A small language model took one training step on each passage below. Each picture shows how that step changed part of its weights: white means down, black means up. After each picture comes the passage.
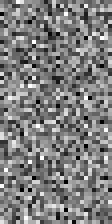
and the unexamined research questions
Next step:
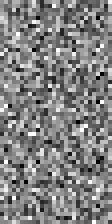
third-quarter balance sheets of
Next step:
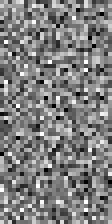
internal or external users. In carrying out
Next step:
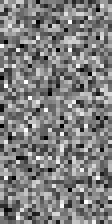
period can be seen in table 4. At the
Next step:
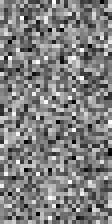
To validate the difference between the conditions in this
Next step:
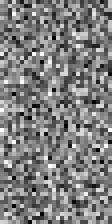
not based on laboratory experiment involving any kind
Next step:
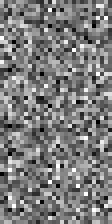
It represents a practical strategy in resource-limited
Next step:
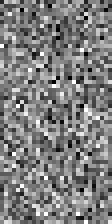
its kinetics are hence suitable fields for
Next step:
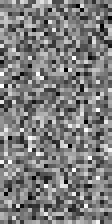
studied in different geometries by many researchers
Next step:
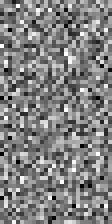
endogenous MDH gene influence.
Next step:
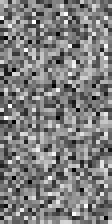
task and possible ways out. The analysis results in
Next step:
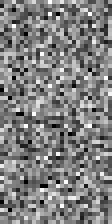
"mind-meld" to
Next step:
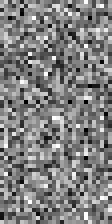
Digital Currencies Research Center
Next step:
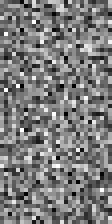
to environmental concerns. To explore potential
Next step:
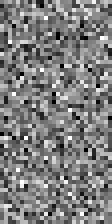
Father Education of Son Total Up
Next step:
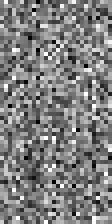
the owner will respond to the guest by
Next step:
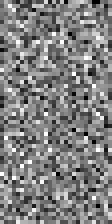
is the beef?" Every day,
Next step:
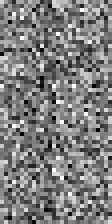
Florasulam) largely used to
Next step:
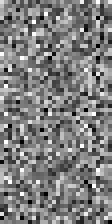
deviation of student-teachers'
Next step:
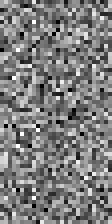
and information about the criminal activity, to
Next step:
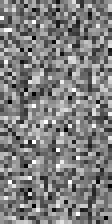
market dynamics, and the effectiveness of current support
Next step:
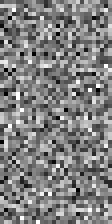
models. In addition, MFC
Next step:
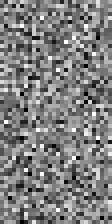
to affiliate with any political parties,
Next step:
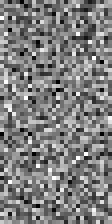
to differentiate it from benign
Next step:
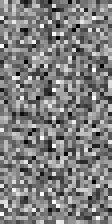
organizational culture dimension, its effect contributes
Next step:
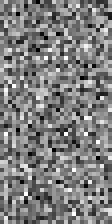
3 days. The predominant feature
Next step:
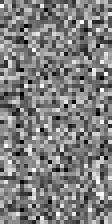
**c**-evaporated Na
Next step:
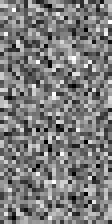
series data acquisition system which sampled temperature
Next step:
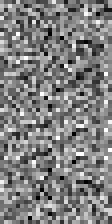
upon request. The hourly means
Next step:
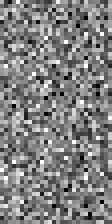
learning only) Pre-test
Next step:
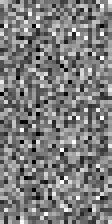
US as 'Georgia's
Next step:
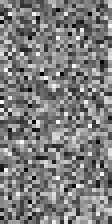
of the body with contaminated feed that
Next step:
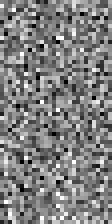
technique. Ribbon width varied from
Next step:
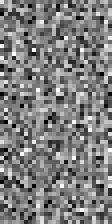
heat transfer in plane direction and by
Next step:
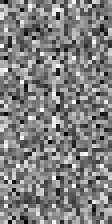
the present analysis, the flowline field solution
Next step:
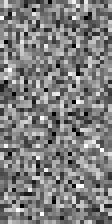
the explanation of main components and concepts.
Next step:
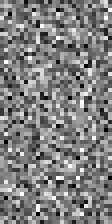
the module initialization parameters that are moving through
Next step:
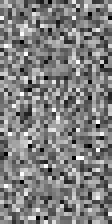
the opinions of teachers about the problems
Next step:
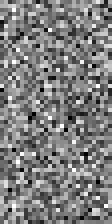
measurement. This method is used to determine how
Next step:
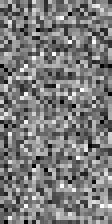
more data and methods, particularly for social indicators
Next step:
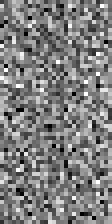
which increases the risk of delayed diagnosis
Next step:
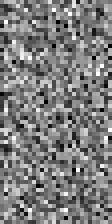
Below 10kW capacity can also be
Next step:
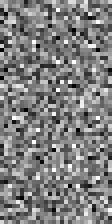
of national culture factors were found to have no effect
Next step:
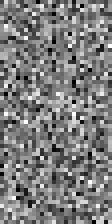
tribe. The study reveals that the
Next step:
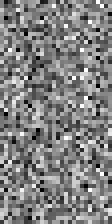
different cooling methods: furnace
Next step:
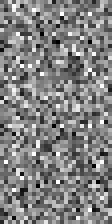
doctor of jurisprudence,
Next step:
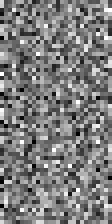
for treatments I, II and III
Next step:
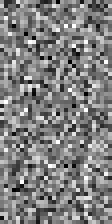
is still a clinically valuable
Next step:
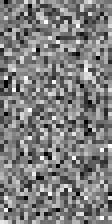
subsidence to a coastal
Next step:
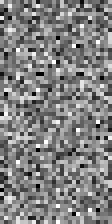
in order to increase the effectiveness of the implementation of
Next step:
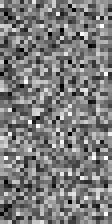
Mirni Lamid,
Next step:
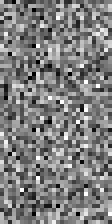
increasingly applied with long transmission lines by the
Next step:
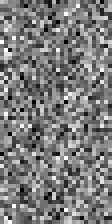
vector and reservoir of
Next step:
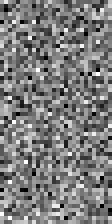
radius of 17.8 m from the
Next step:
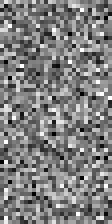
moisture content of about 14%. The
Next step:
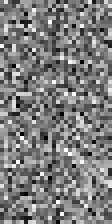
and concentrated under vacuum.
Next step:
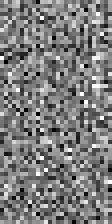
Citation: João C.
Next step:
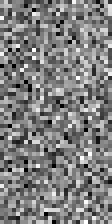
the first to actually analyse EEG and
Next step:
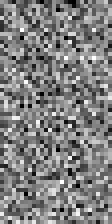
magnetic field components are obtained from the
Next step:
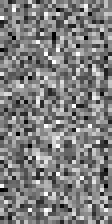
agreement with the results proposed by Prakash
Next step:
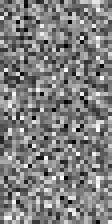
top row corresponds to samples generated without
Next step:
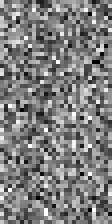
Triangle Method Physically:
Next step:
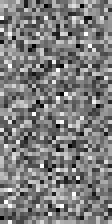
geographical area and in potentially
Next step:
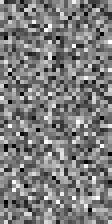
network theory. Some of the main version of network
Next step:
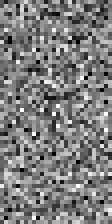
FAIR Data panel during its
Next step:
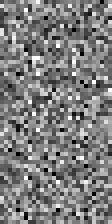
This method requires the demonstrations to be
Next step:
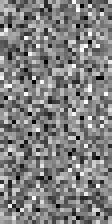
pollutant quantities over the region and
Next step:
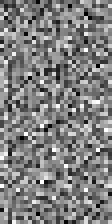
electricity consumption, ranking among the bottom
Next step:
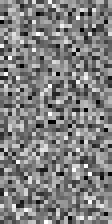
achievement, and mental health.
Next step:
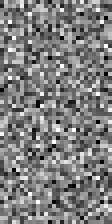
table shows summary statistics across all
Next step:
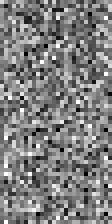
The final stage was reached by further addition
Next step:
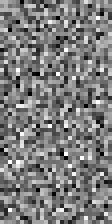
part of the Forest Edge programme
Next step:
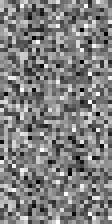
the indeterminacy of the concepts.
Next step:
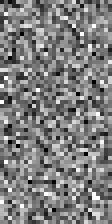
in the interval appendicectomy
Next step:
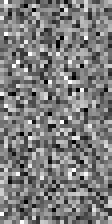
the anions. The positively charged
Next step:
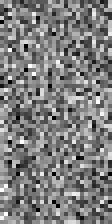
of conducting an independent investigation based on
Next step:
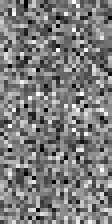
a sequence which is of the type
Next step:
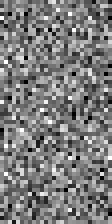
conservative limited area no two lengths can
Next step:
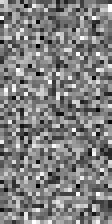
good academic leadership at all levels.
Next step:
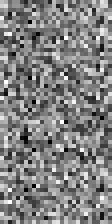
closed the gap by analysing the influence
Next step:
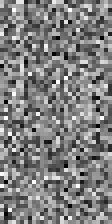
u = displacement vector Thus, the
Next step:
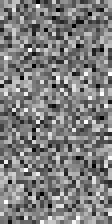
hills and the availability of materials. This
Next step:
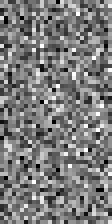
research and innovation program under grant agreement No
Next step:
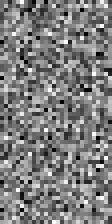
also states that pretexting goes
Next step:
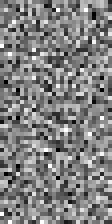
decentralized funds and resources,
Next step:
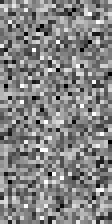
staff. This sampling strategy enabled access to
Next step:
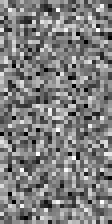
thus if the observed temperature dependence of
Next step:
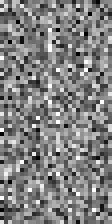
multiprofessional team in the management of
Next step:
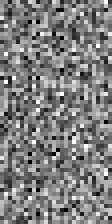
proportion to the number of antibodies
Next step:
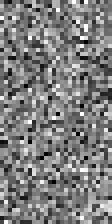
attention to good cosmetic outcomes.
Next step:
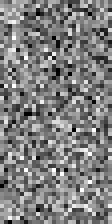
industrially. With the increase of Literacy
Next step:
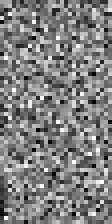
of vegetation types, the most significant of
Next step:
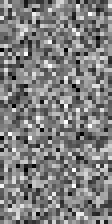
the category of twin discs
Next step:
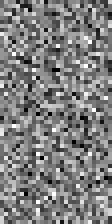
to that value. A common assumption across most
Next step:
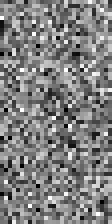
stability, investment climate, transaction costs,
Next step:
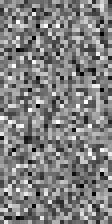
passes near the sensor it creates a
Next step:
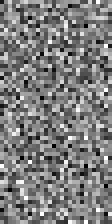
and “Senhora Dona
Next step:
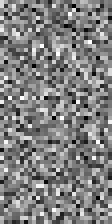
media, while the surrounding text provides
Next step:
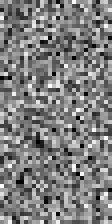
solo piano for classical music
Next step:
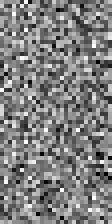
Interventions must be both psychological
